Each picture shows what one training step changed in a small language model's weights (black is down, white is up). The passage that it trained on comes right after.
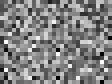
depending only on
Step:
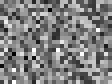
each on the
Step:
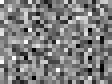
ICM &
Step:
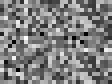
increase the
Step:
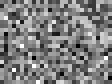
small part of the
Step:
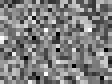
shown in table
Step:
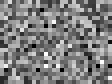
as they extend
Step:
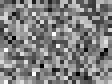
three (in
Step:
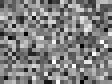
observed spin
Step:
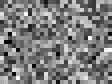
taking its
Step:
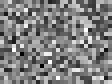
amplitude in
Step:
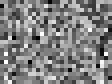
values higher than
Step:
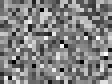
that we need to
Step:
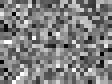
technology makes
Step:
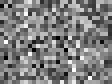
integrating AI
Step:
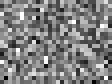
orbit and
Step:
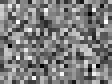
que va unida
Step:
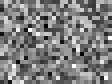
are led to
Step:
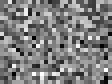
review of the
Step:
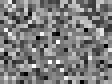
goals and
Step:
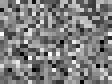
the DM
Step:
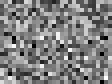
content was
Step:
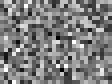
fits of
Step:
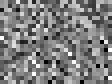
the learner to
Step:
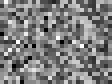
on the location
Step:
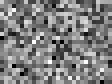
(c) the
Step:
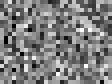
change for the
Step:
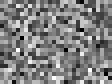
and to a different
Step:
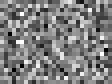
and robust
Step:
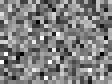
Sex Male
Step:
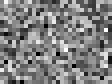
income between
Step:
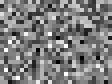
A cost function
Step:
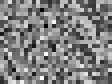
as in other
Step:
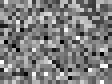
by contacting
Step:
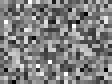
acción y
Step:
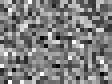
fear is
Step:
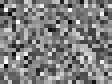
rate of the
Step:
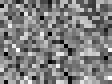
вида с
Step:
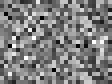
then 7:
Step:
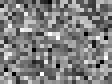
олий ва
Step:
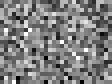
sample on
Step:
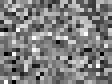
management of
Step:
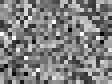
to alter results
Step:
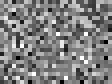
long from their
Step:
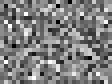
tensor for
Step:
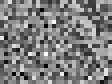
as between product
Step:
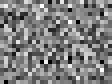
rather than
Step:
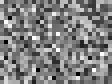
3 months
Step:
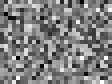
interest rates
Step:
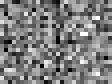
+ \bar
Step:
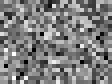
und Schüler
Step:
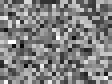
losses in
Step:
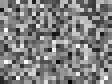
the ability to
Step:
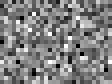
second panel
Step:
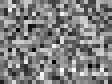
markets have
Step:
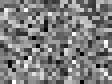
of the method was
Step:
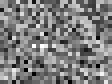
the review study
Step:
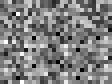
project object
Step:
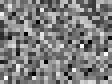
Morin and
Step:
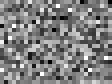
habla en
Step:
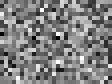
P_I and
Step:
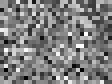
the characterisation
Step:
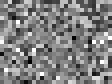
load; and
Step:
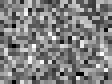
optimization problem may
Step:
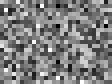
president of
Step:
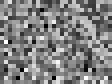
as a function of
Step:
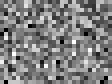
a body
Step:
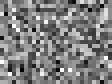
the Thika
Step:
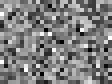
One way
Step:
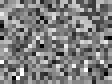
It should be
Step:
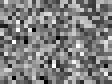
by the following
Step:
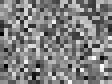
to use a
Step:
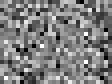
and subtalar
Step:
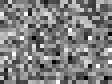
take part in
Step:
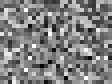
of current as
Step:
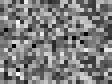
increase in
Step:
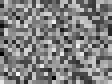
into a single
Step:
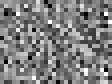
the form of
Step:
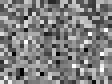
compounds were
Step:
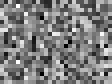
А так
